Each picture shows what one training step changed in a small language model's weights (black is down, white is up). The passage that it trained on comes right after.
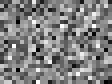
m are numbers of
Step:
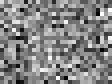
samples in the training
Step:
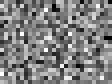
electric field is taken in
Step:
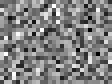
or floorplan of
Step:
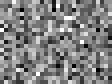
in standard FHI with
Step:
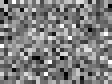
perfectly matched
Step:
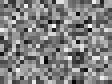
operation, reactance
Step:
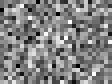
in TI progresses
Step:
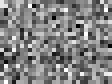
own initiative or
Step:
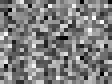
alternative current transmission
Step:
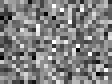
banking security,
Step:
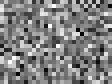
the reasons for fear
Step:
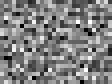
obtain periods. Therefore,
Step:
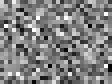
in the spectrum on the
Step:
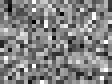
core present two velocity
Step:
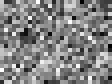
0 to 6.5 percent
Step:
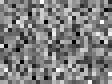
developed aiming at
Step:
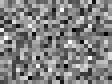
the proposed algorithm with respect
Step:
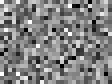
process, we are left with
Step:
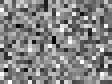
for such choice is that
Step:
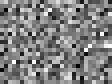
modulations under the combined effects
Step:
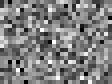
liberal framework.
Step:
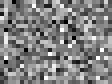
to exemplary models,
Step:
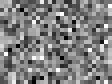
be able to extract the
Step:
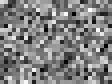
strength. At
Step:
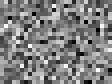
applications. This duty
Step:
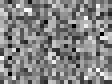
a household or
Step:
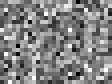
did not appear in
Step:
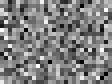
measurement. But they have
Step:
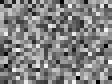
urban areas.
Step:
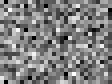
If one considers the same
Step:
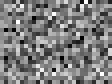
number of hours during which
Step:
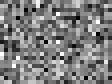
perpendicular to
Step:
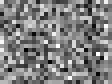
a result, we have for each
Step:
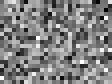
Education and technology:
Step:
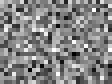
and biological characteristics
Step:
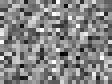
patients in group I and group
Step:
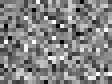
images, the science
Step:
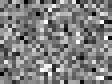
be the reason why
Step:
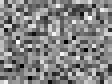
and for validating the
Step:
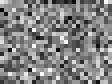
views (Fig.
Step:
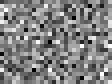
Medical and Health
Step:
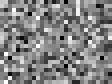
democracy in specific
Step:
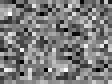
allows to create a
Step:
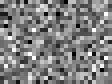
using a concise example,
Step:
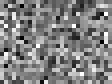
in Flavone and
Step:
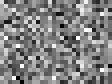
to \begin{equation}
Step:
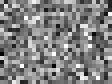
KNC. We also
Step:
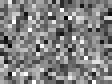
than otherwise and that the
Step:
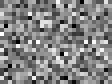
by the variational equations,
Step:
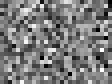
Review Process:
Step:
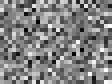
this reason, we
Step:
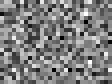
of thermodynamics}}}\
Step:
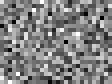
varies depending on the
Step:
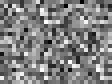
Wi-Fi connection
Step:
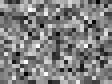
six $\gamma$ hits
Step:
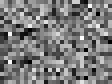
the Greek words
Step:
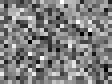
characteristics that can be
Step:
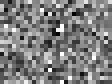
Find collocates
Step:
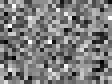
are used to describe or
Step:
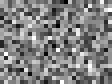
the positions of the three
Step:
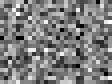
applications significantly improve
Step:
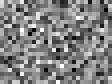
and two workshops in
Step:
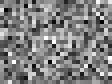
rings are replaceable
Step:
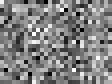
usage, and mechanics.
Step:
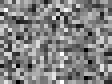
and stearic acid
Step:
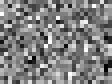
for this decrease is the
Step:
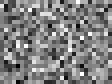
jointly train
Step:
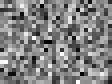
police no longer send
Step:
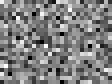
parameters $z$. An example of
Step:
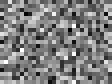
patients above 12 years
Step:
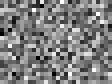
of oral ginger
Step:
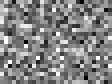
is capable of generating
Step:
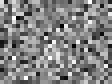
on the stability, 829
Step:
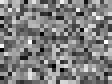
The efficiency is represented
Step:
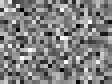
be significantly increased such that
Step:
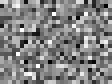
We have shown that our model
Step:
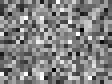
with ergonomic models.
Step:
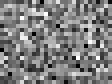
distribution (\ref{T}).
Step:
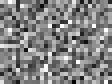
center, as the intensity
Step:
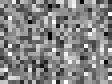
We are interested in finding
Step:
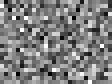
Conference on Research and
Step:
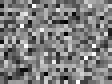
diagonal Harper
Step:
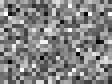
analyzed in detail by
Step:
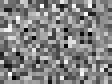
conversation that requires
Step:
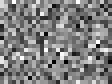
glycol FC Field
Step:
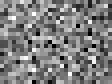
embeddings on the
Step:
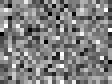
real astrophysical
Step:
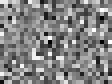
In linear regression analysis,
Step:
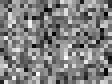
Poverty in Rural
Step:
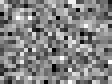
Note that the dispersion
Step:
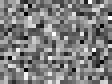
was 75%, which was
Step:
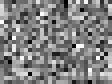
one – stop shop for
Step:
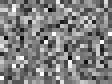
to those for induction of
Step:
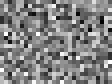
heavy rains and
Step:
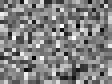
sparse, poorly
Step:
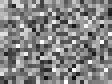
the need for a calibration
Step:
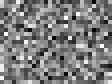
it is **full of
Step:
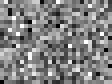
qua} subject will
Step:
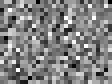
domain's focuses and
